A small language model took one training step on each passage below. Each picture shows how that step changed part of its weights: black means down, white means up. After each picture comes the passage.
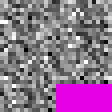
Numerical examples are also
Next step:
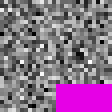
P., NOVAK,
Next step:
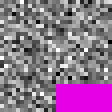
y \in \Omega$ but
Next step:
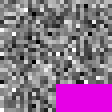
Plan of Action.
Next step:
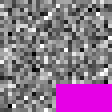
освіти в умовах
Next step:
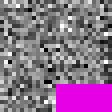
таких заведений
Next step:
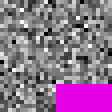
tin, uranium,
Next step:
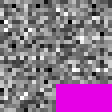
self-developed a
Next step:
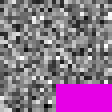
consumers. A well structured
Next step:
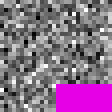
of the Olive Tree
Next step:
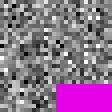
mixing and combined
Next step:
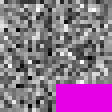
any age, mainly in the
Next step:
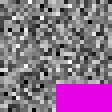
se discute não é, assim,
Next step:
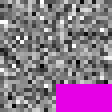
этико-правовой и
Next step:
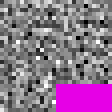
théorique cherche,
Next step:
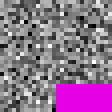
population and improving selection was
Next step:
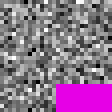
importância do vivido,
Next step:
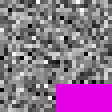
objets d'étude et de
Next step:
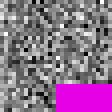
you” so‘zining
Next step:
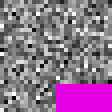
xulosani keltirish
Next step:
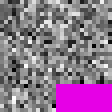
of Unavoidable Non
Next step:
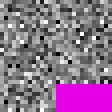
o'qitish metod va
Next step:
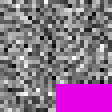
standardi ne glede na
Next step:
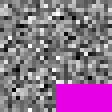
Technology, Ghent
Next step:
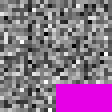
A. K. PANDA,
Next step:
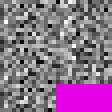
has been designed does not present any
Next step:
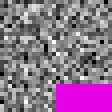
from Rajamangala University
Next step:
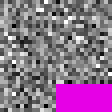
Ni limits is needed.
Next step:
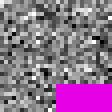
- farzandingiz bilan
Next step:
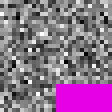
Phraseological Units.....
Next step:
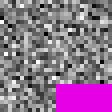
an area that is easy to
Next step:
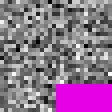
dapat memengaruhi
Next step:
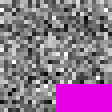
in carrying out an activity.
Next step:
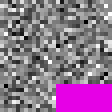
6 months to 1 year and
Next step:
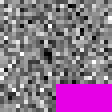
buning isbotidir.
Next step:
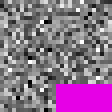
on women either in the
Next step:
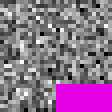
citra satelit ke
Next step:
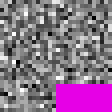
to. The survey regarded
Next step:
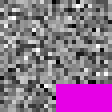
include drainage media for
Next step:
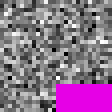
tumor maligno
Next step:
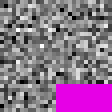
tratamento. A formulação
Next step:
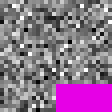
role of urbanisation
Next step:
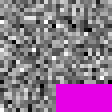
Cento e oitenta e
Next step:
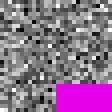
tem grande importância,
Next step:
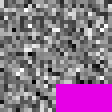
davlat texnika
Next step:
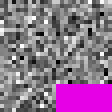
asar tili deganda
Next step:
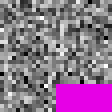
and dignity of each human
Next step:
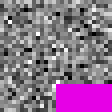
Algoritm de selectare
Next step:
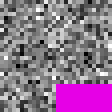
Most Used Energy
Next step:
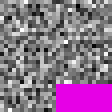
(2018) Temperature
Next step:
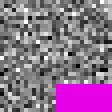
tovuslar juftligi
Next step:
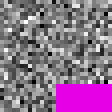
under the influence of agricultural
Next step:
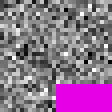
problemas personales de los
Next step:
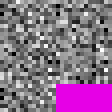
dahulu diuji
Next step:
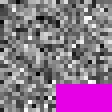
to reveal their degree of
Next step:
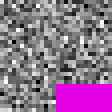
millî unsurlar
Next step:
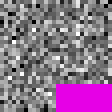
of furfuraldimines with
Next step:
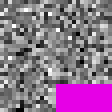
the estimated DMOs was
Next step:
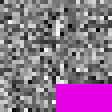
gacha ortishi
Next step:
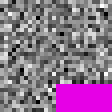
formular yordamida topish
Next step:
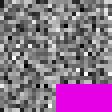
The *Concept for the
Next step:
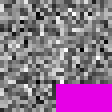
or biochemical difference between
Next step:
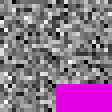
como una disputa sobre quien
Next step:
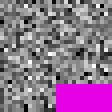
comparative examination of various
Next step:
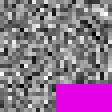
opacity: 1; transform:
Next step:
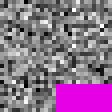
colunas de revistas,
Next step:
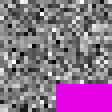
character nonetheless.
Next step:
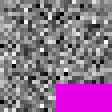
in public administration.
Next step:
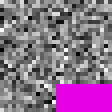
the dilapidation and poor
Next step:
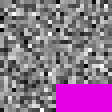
known factor in the distribution
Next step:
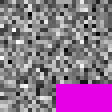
qismiga aylantiradi.
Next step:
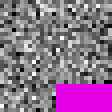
Zomin tomonga olib
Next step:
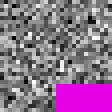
something offered,
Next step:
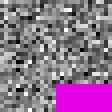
by the standard first order plot
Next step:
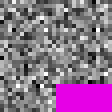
energy storage system According to
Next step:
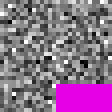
в Польщі, А.
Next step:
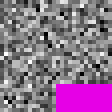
da ilegalidade da
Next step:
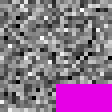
networks [version 1;
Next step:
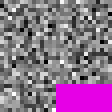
Stadium an, in dem
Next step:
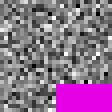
va nutq vaziyatini
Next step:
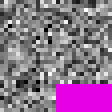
out from our ancestral
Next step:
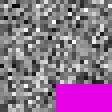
bolaning ichki
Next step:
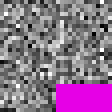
Yes ↳ Reward
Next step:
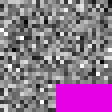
differences between the control and
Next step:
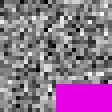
(respectively only one and
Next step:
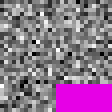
method, in both triangular and
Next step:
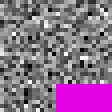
the ARIMA model.
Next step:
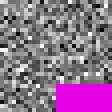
Figure 2 represents the
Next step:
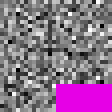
in Afghanistan
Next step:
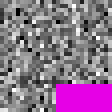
perturbations, we first define
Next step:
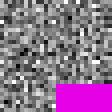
compared to that achieved
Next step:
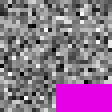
користувачів і
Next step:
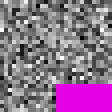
RORs (e.g.,
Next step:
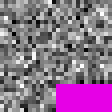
cycle of birth and
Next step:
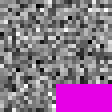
which is in sizes of about
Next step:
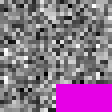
prospective distingue six
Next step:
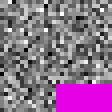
aimed at reducing the
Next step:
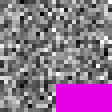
exert a protective effect in
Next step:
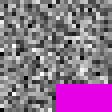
selected areas Mr.
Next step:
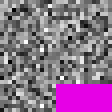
on Humanity Development"
